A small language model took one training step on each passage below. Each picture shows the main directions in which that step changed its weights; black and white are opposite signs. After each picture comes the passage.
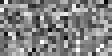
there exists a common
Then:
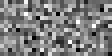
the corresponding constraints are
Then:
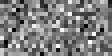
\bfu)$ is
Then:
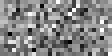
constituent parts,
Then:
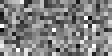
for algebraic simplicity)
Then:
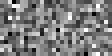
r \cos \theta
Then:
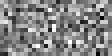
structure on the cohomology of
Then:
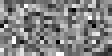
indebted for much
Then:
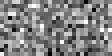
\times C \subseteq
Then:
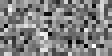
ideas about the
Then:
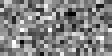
$y$ in
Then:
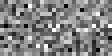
this paper we give a
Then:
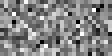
as a joint representation
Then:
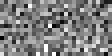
this section we prove Theorem
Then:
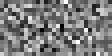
Then a computational step in
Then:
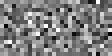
parallel to one
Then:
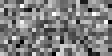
of fundamental primes
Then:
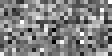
number of reflections
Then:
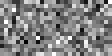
to satisfactorily
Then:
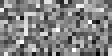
edge length is calculated
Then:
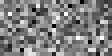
labeling (this
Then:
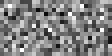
subset $\K$ of
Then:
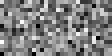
out, for example,
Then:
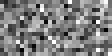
& = \sigma
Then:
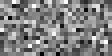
\C \notag
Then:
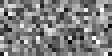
assume that $C$
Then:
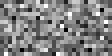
in the induced deformation
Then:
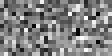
vertex $v$ the
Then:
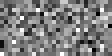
boundary for $X$
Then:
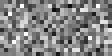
abuse of notation we
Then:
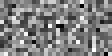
compute this function which
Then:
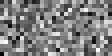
is not clear how to
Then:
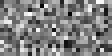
employ a Gaussian
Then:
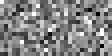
findings on the
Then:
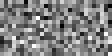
the transpose of
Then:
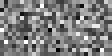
all $\pi_n
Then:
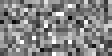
Since the order of
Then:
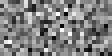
a parallel normal vector
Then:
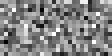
5, we derive
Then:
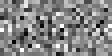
is the maximum modulus
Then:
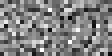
comme aucune
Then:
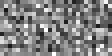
above plays a
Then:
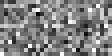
We define a variant
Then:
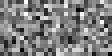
the bottom
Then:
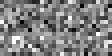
Turning to the
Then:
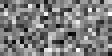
$\Gamma$ of order
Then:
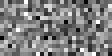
the diagram are given by
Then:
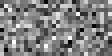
be viewed also as
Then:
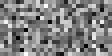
in the original text
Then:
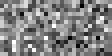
M$ carry a
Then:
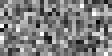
need a characterization of
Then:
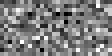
assigned by a
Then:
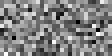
will be convenient to
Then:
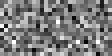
need to show that the
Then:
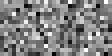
Thus $\spec \tilde
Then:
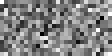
root of each tree on
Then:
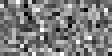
agreement with the
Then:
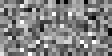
of the Weyl
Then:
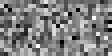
be the canonical generating section
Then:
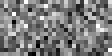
as the intersection and geometric
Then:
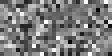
A related very natural question
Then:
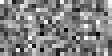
(C) is satisfied
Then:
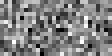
is invariant under the
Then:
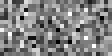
is broken
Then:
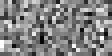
is clear that the
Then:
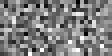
$\cI$ into
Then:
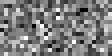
cochains. This
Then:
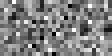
\endremark \medskip
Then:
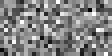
parameter space where the current
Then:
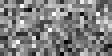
of holonomy
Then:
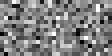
\alpha \mapsto
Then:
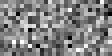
moments of the
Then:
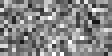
$Z$ is
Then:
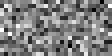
be defined as \[
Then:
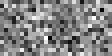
apart from a constant
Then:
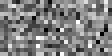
+ \int_{\partial
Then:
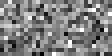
can be defined in terms
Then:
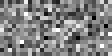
the oddity formula
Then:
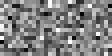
\ x\geq
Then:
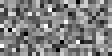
other presentation is that
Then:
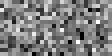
$s$ are all
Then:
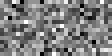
\eeq \eth
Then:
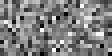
is associative and
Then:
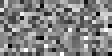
all $B \in
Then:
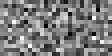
Since the primary
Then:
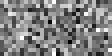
at the plant and
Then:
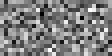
that small data smooth solutions
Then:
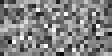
We introduce our new variables
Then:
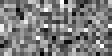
following observation is
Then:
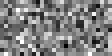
cross-section with the
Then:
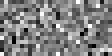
that for all set
